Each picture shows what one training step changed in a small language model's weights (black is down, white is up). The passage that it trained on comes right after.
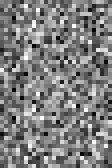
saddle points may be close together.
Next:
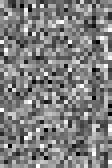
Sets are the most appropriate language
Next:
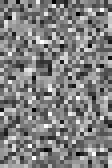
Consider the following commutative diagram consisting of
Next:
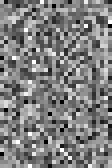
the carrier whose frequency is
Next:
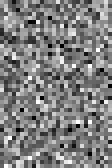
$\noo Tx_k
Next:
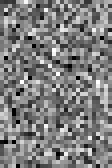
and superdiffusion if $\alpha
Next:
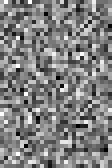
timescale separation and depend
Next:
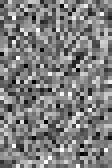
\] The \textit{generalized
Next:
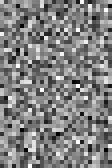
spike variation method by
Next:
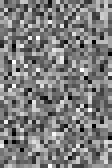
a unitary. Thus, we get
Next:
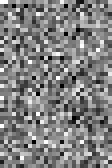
compact orientable surface with genus at
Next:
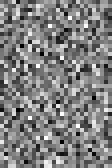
must be q! different permutations of
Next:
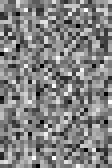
moyenne par diffusion
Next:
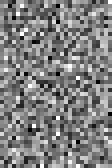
case when $\mathcal{M}$
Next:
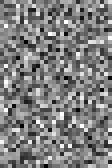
convergence.}\] We have that
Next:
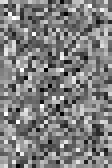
is Poisson with mean and variance
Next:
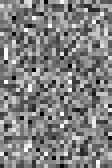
has used \rf series to signal
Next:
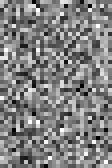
on hyperbolic space through that representation.
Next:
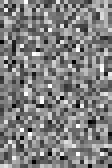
which holds throughout the paragraph.
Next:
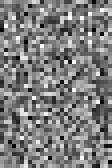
quadratic differentials} In this
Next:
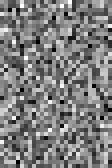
the number of interventions that
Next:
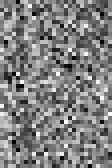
following we assume that $\ell
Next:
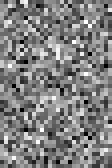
{\em Stochastic Processes
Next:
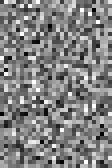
case, when $w\to
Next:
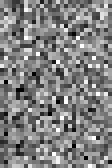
it requires storing all
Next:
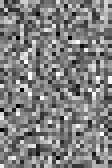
$a$). (Their proof
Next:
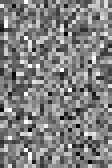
has infinitely many components. Figure
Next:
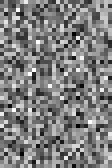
by the flatness of the section
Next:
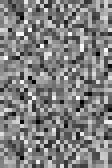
this formula in terms of the quantum
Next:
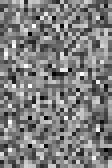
The methods yield globally
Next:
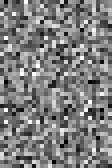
interpolation and discretized integral equation.
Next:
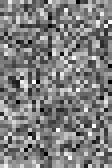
= \rho G, \qquad
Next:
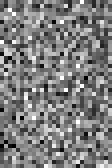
wide uncertainty, so both results are
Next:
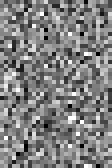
with $(\underline\l,\underline
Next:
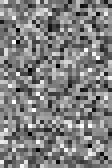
Setting $$\Omega_n =
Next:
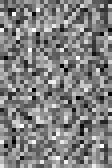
existentially definable in
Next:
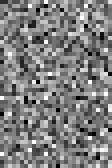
simple corollary to the Hodge Index
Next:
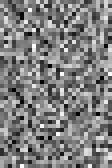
this, take $U^*$ and
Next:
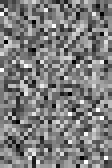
isomorphic to the projective line ${\mathbb
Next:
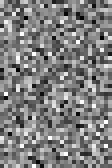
strategy as the result was almost same
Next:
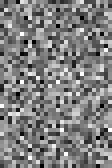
equivalence class of divisors $H$
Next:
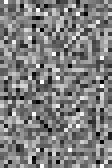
distributed (for which the mean,
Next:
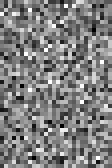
equivalent good choices for them), while
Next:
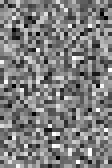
$\Phi_{N}$ has the
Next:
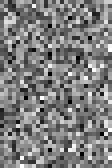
is a $K$-submodule
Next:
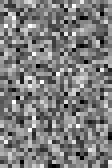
same is true for the map
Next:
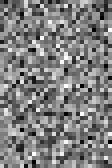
all multipliers of the
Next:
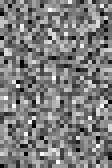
homomorphism of $F$-algebras.
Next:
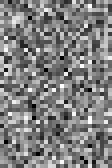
that, contrary to the
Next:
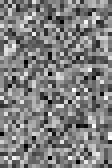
is a diagonal matrix, the model
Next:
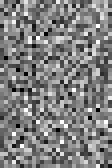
set which are markings for
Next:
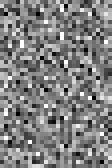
$1\leq i \leq
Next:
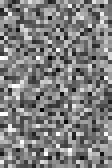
degree $n$ with $\vert
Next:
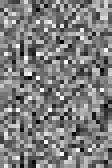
two polynomials from each other to get
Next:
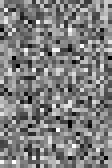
that $\lambda^2 =
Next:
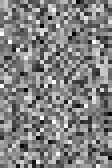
constitute an important class of
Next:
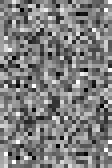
\textit{Find $v
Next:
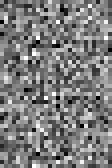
Gauche,\\ UMR
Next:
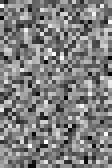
concepts to the previous points
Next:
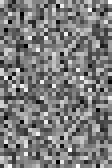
symmetric spaces (see the table from
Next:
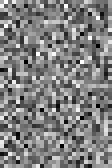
n\leq m$ have zero
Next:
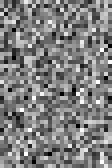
elements in the $i$th
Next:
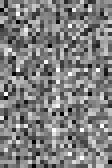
TM$) as well as of
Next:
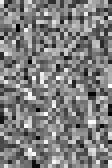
powers} of the generalised primes
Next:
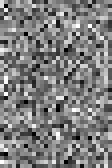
to \leqone) as the
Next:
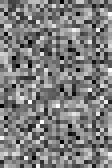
define $\Delta_i =
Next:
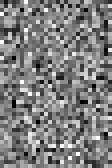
solutions in higher norms. We
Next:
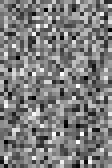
[MR14] if any equation
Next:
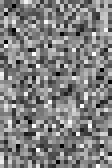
for any $\rho> 0$.
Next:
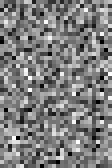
up of $Y$ at
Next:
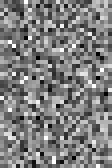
the facilitation of
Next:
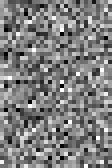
\maketitle \section{Introduction}
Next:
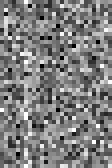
and the boundary integrals are calculated by
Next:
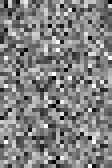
V$. \end{definition}
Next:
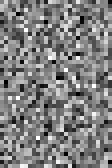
the phase portrait can not
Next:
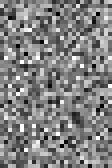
f)$. Since $B\to
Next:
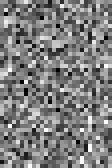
and a strengthening was
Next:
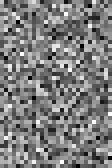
-\alpha) \quad 0 <
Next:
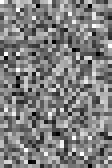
We place 11 evenly spaced
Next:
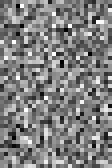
evaluations for ``to be
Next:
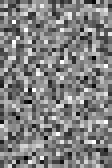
motion planning: Steering using
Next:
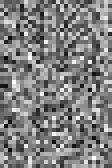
of ``canonical coordinates'' for
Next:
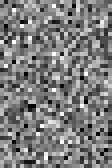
referred to as $\zeta-$functions
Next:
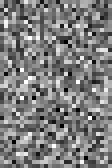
due to space limitations and
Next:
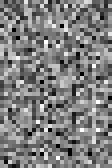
some scalar $\mu$ and
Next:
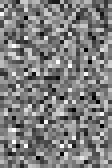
inclusion follows with (a) and
